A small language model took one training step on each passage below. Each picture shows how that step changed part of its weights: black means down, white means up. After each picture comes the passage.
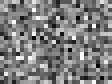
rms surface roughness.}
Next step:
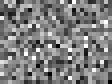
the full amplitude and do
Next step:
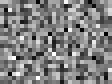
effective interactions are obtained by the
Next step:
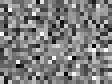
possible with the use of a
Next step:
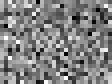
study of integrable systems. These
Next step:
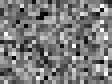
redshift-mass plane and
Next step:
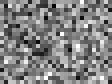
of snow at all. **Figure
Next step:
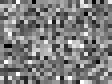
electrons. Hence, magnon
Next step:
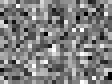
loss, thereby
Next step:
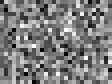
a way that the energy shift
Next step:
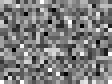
implementation of the loss
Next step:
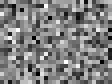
$T=0$ limit below
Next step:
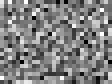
showed then that the central
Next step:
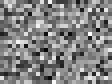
from a modification of the
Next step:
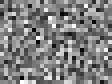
It is set by the viscous
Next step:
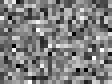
the incidence matrix $W$.
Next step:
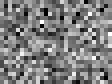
in every setting when the
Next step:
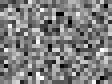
Cloud services should be
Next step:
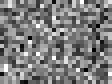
essential. The storage
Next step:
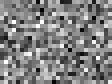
the area of the cavity
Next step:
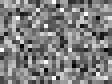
rate into $1S_c$
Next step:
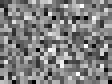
\gamma \, X$ processes,
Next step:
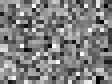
The second category is
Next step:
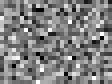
midplane of the
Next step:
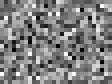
and we refer to the discussion
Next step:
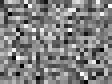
an integral over the Fermi
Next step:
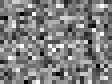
increased tension between the combined
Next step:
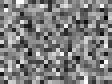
For instance, using
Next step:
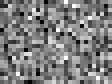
an ad hoc IR
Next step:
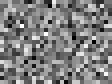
customer benefits
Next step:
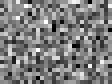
of electrons and protons.
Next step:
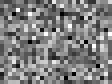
only two independent electric charges
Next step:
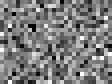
Thus a more optimal version
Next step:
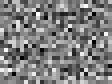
subset are then used for the
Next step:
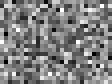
out local fluctuations in
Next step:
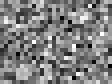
entropy barrier.
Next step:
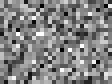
that excess solar generation
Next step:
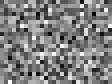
a similar prefix and
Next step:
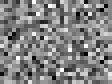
in the calculation, as well as
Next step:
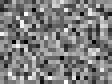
which follows from a yet
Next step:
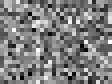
of the magnetic field strength
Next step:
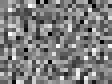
components are defined in the following
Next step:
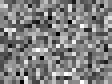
the *persistence* in
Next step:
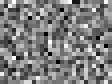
the transmission spectrum in a
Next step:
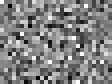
linear, which are good approximations
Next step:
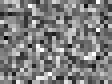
symmetric field equations can be
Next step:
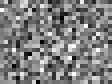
hand, the feedback
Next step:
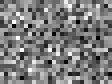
size. After dividing the
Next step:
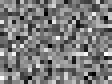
Given any arbitrary
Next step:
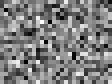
$\theta$ integral can be
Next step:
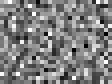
observed in the field since when the standard
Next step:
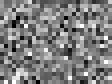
and fabrication,
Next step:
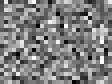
dynamics (nonlocal
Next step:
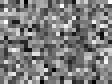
magnetic field in the ecliptic
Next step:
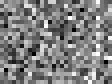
effects arising in soliton
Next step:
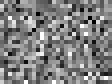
respect to an axis
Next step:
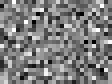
the parameters are learned. It
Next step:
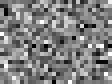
\end{equation} Thus,
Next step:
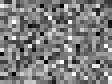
CERN PS T10
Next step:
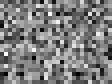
compared with reported values. The
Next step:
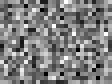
energy by taking up an
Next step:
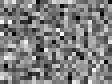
low temperatures. The measurements are
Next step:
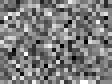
and lower requirements on computation
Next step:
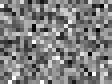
believe that the first two
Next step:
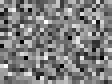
tested coordinate to
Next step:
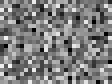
with the numerical data. The small
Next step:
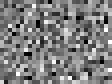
is thus from (7) given
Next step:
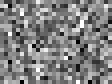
restored by defining a
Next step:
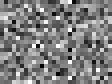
the one-time-pad
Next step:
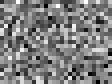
of mechanical ventilation of
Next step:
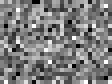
number of shortcomings of the
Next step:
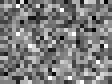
periodic cycles: the
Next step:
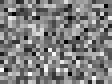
predictions for the differential force
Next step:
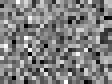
Treatments** A wide
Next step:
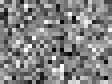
t}$ must be odd
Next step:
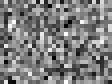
packings with the same spatial
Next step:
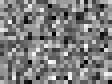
$4\times4$ matrix,
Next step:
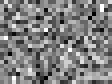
all sequences the first and
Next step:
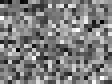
simultaneous rotary
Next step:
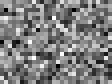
The degree of metallicity
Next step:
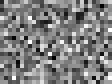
$K$ messages,
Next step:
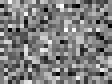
follows: \begin{eqnarray}
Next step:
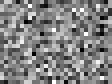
no correlation shown by average trade
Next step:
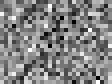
to a setup where classical and
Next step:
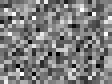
Be star. We suggest
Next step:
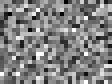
useful in the case of small mass
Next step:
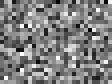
(motion in the dual
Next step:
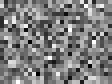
there are two sensitivity peaks
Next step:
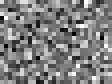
and roughly linear in the
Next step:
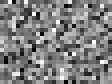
are consistent with the CKM
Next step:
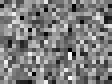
$e$ do not need any
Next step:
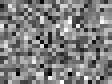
energy transfer happening
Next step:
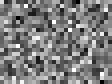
substrate are fixed to
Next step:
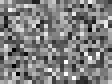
theory and type theory in a new
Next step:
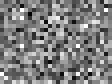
to match the actors'
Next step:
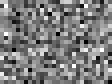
an indication that no significant
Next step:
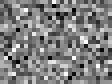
occupation probability is given by
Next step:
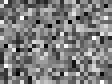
to advance NEO
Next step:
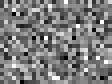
free energy of the Potts
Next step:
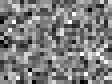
$\hat{z}$ direction,
